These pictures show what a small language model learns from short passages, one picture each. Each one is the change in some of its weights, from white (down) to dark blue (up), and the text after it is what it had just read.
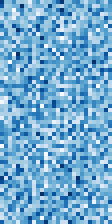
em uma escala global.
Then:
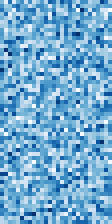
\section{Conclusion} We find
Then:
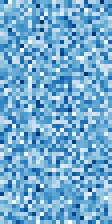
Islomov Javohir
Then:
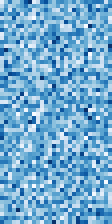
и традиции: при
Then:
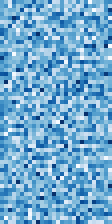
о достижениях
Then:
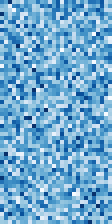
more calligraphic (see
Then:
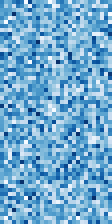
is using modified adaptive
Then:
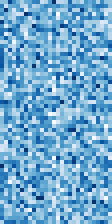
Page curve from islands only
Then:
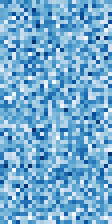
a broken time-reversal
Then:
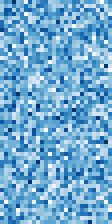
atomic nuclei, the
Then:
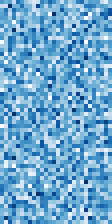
{NoStop}% \bibitem
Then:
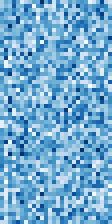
of the galactic scale
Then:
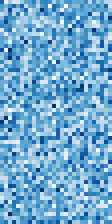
proper and recovery. A
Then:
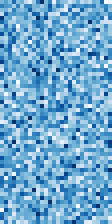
hukumatlar chiqindilarni
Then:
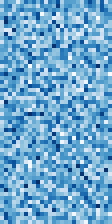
підприємства та
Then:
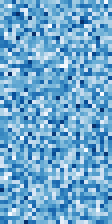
be antisymmetric in $\phi$.
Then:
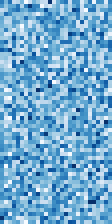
em que todos se curvam
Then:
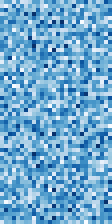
Descrever a oportunidade dos
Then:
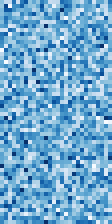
been tidally distorted.
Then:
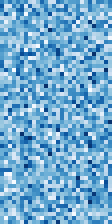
does not especially enhance
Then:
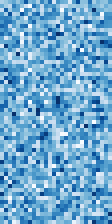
the optimization target. % We
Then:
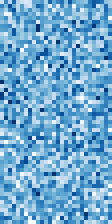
of the study area. Methodology
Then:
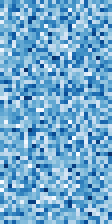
- [Mascolo et al.
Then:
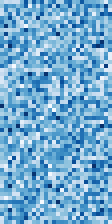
nature of the polymer. The two
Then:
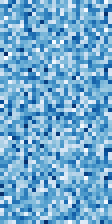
participant who received
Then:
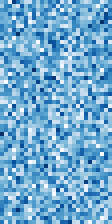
slurry treatments. As
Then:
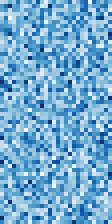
repertorio mitologico di
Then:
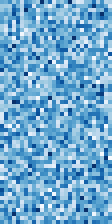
hybrid design is attractive
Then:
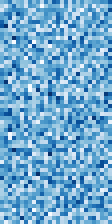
Fabio Garzia²,
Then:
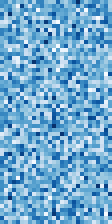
it is easy to see that we
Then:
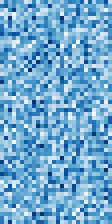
rekening zouden
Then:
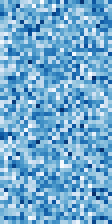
Michelle Hugue of the
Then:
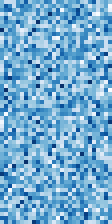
de la Argentina. Su
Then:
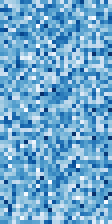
with the theme, and that presented the
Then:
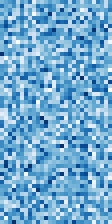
partial cement replacement in
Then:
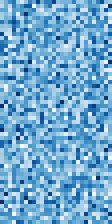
perturbations can bounce off
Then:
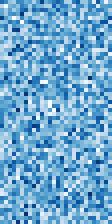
aware that re-distribution
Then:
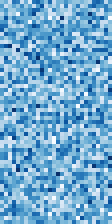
the respondents were almost equally
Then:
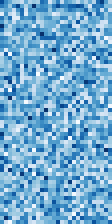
randomly placed objects in
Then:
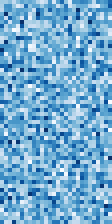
their efficiency is bounded by a
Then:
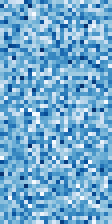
и практика №
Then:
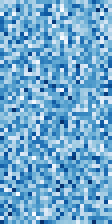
served as ornamentation.
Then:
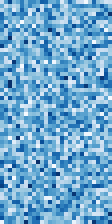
the faculty members shown in
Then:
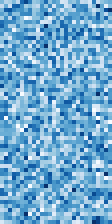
given the current state of feeding
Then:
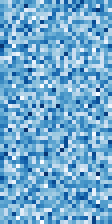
больше, и они
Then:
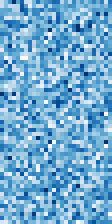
and FLC, respectively,
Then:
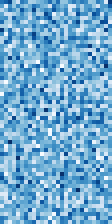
team, although did not
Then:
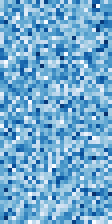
the world's 3rd
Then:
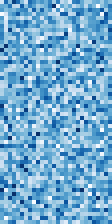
change in slope of the
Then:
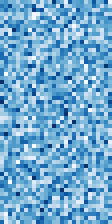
координаций /
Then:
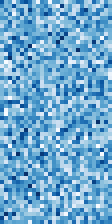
curves of symmetric
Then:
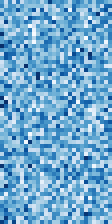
5. (a) Cluster 1
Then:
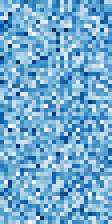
George V Land,
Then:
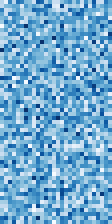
User login: ID
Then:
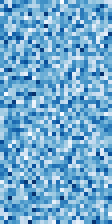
which a neural network is trained on
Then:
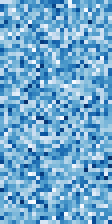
contribution to the free energy in the
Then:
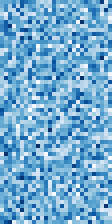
the Universe when it passes the
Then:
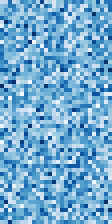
sociólogo francês
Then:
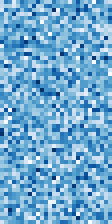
behave as a nearly
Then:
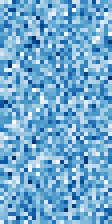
unpublished results. 32.
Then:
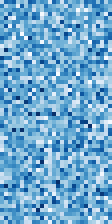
object (Hutchings \&
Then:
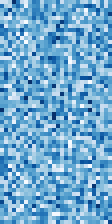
deletion, substitution or
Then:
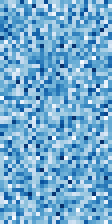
que a dinâmica do
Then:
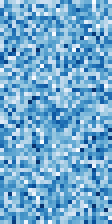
on the harmonic ratio
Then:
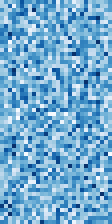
DeFi ecosystem.
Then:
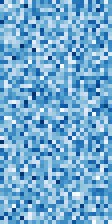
mean coherence length for the
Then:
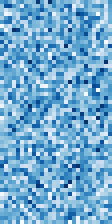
a visible wavelength integrated
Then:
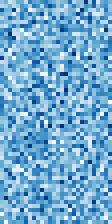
yengilmas botir,
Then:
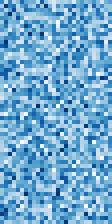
indefinidas. Esses
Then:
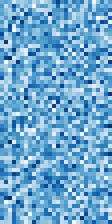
Everything is all the
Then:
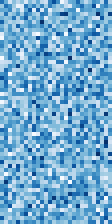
construção e manutenção das
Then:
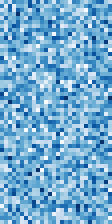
once per step. As a result,
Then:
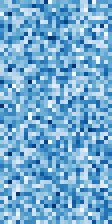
sua teoria sobre as
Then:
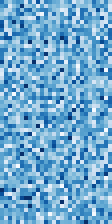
observational frequencies binned into
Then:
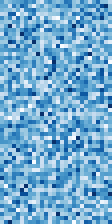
between the streamers that we describe
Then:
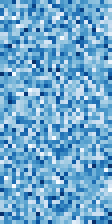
the W_μ and B_μ
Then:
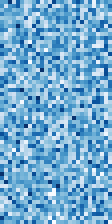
country is Serdar
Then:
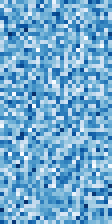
the conservation laws of mass
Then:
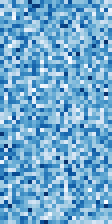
distributed fading gain.
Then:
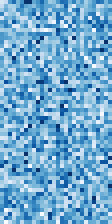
EM/390 spectrometer
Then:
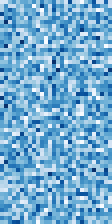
с его народным
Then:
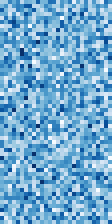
Since the structure does not
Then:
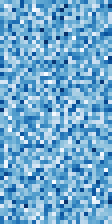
approaches, which tend to over
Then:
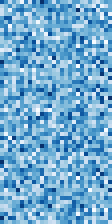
top to bottom). This
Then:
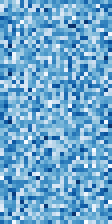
fortune, du niveau
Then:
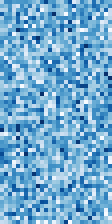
ppb and NV concentrations
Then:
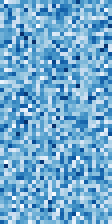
the depth and breadth of
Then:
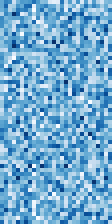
inversa, *“la participación
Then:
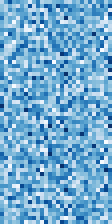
kasbiy madaniyat
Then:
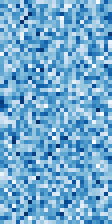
Promover rodas de conversação
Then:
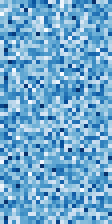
qo'llanma. –
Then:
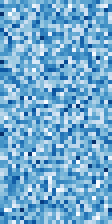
propagation mode and thus, a
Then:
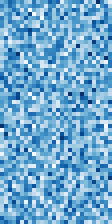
Google Scholar,
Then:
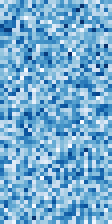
on medicinal uses of plants by
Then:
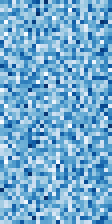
svrhe, u okviru
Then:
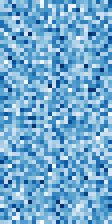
determinar se está havendo
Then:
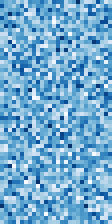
Que a ordem de Deus,
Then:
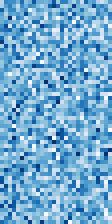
A.V. Disterveg
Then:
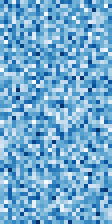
ebeveynlik rollerini
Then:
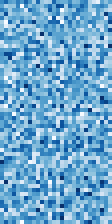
$x$, beside the quantities
